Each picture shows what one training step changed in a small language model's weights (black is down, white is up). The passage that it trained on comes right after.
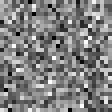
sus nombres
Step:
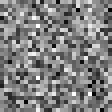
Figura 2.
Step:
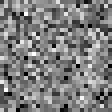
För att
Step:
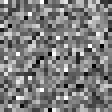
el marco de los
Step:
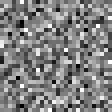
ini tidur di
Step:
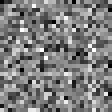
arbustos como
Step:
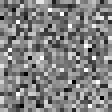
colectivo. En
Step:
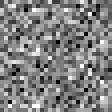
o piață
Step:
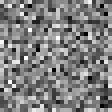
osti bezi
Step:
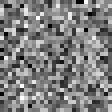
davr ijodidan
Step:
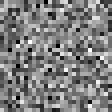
et exemple
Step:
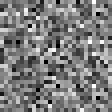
витрат і
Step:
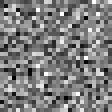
que podían
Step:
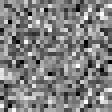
с учетом
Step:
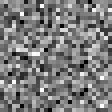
emprende las
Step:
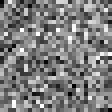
та методики
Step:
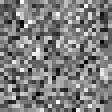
otras; que
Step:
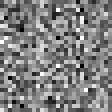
por meio de
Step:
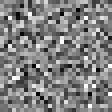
sí, se
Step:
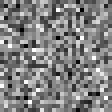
por iniciativa
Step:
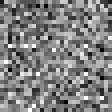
детей с
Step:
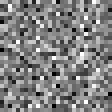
Bir tishga
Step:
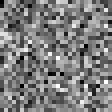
та можливість
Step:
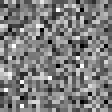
por distintos
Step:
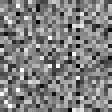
resection of
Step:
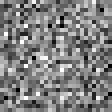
saya bisa
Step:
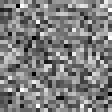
arqueológico de
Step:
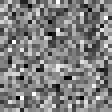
impact of
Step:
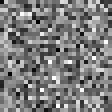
the level of
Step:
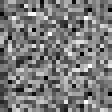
mos keladi.
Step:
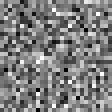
que hay que
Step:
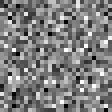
равную 1
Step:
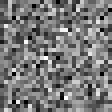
Золото на
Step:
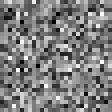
dingen op
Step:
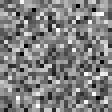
incluiu o
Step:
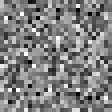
și calitatea
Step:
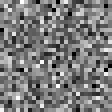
сиёсат ва
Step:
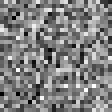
devido à
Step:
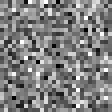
Test), dengan
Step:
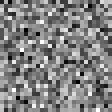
do real,
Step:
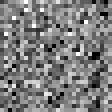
sucessão de
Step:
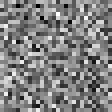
Número de
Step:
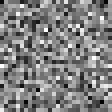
del profesorado
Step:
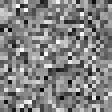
seul site
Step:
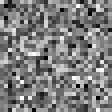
place et la
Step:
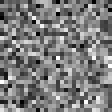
socialismo), ha
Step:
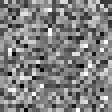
a corrupção
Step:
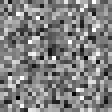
ampoule of
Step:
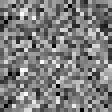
Versão /
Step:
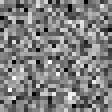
Cugler de
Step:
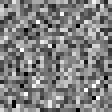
do mérito,
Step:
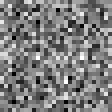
cargo de la
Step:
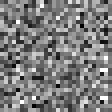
que sucede la
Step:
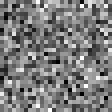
період в
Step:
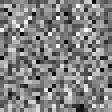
Claus. et
